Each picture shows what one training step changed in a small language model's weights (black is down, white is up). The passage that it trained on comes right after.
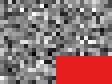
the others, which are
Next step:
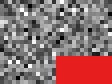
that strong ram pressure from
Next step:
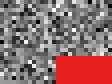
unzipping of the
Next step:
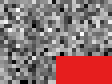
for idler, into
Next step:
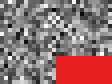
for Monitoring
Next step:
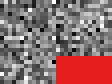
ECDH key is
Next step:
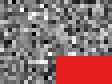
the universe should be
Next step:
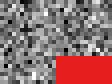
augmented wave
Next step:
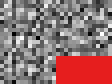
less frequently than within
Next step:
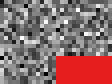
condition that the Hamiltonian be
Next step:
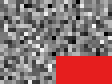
slower rate in
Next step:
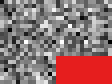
because of the introduction of
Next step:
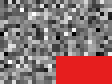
the correlation not included in the
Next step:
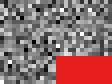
top axis) where
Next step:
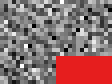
in the next section.
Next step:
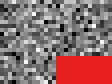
are included. The first
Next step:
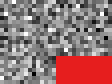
qualities of this
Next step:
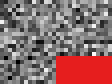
is modified. The
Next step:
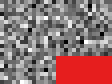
to the internet reported a
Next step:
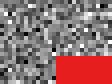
μ_0 the
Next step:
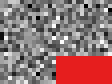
roughly 40%
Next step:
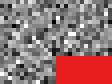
legislation are identified.
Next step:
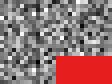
scan shown in the left
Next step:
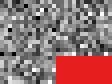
quantify how environmental modes
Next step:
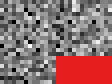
“choking under
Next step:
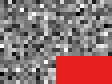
the need for summer
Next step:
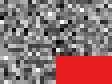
on the screen is
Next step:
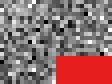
relaxes at large times
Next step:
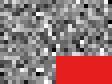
Rank U mr
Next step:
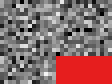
excessive moisture
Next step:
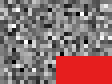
expectations that women alone
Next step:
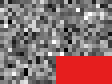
the medical accelerator
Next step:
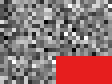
students are in the strong and
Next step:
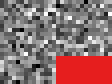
low intensity affects
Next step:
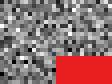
of justice and
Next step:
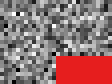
SGD iterations
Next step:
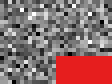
the input systems are available at
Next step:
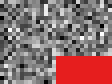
with different properties respect with
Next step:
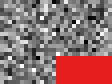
than one, since the
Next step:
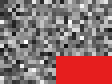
is the number of radial
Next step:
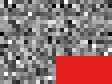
vulnerability to
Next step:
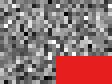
ethical reasons.
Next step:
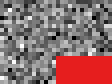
SOC modulation and a
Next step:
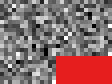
was combined with a smaller
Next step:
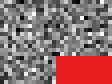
device maximum power point
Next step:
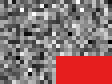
the total number of infected
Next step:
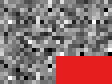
\right. \nonumber\\
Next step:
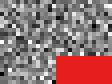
and Fig. 12. In
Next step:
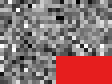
Agro-Food and
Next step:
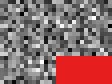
contingent upon the
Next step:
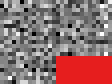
be sustained to ensure network
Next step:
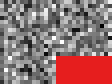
a leading factor contributing to
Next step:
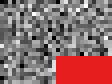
many phenomena in different
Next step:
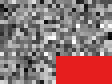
are omitted for
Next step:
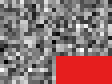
reconstructed defects were 15
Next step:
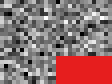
America, providing
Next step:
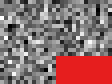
shown in the left part of
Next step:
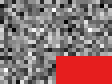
difference in the depump
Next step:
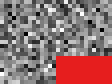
that the bioindication
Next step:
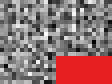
Star College,
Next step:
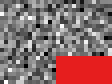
Code Generation}
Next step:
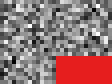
fundamental problem in
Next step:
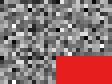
urea values of
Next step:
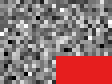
figure from Jolly et
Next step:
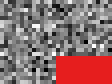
are reluctant to
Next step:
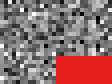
the hands of the
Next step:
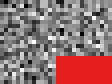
color centers,
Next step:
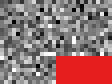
even higher if we account for
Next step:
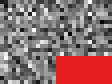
these frames are deep
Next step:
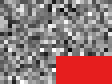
and $\Lambda_b
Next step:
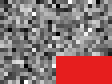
both are important causes of
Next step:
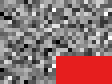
and latent representations.
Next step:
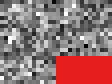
I tried this on the
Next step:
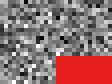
surface covered by
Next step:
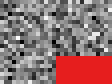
among team members as an
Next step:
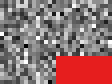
quality of their journals.
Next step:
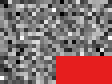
loads and the energy is
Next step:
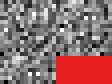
a simplified model of
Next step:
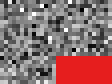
the one in ${\rm
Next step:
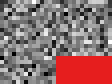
work has three strengths:
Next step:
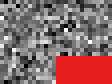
caused panic around the
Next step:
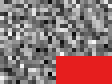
of the squared
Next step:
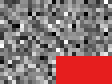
illustrates a diagram of
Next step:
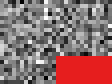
universe. This can be
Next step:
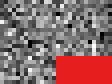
is used to obtain the
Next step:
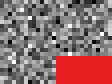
would significantly improve the health and
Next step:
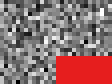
a metabolomic
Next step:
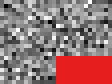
Does it feel
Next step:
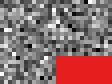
$\gamma$ is constant,
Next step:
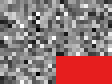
16 patients treated in
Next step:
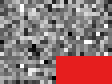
of steps along the
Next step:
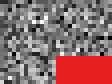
The best location of the
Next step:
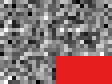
religious boundaries
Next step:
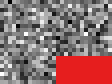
and field-theoretic
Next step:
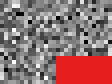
individuals will increase their
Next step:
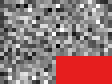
ForEach i in
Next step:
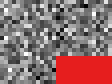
line complex with velocities
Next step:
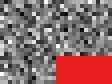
period. Research has shown that
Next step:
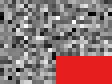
severe consequences
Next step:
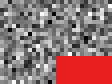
acetic acid then
